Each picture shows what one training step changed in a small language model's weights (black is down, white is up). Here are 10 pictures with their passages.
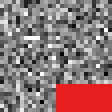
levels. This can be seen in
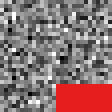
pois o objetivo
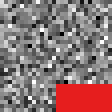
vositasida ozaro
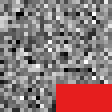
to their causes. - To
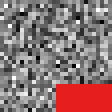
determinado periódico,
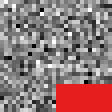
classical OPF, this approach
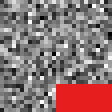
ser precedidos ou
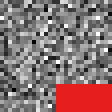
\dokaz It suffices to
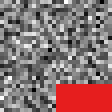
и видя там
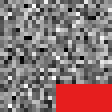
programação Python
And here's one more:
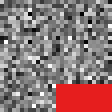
interest and curiosity in
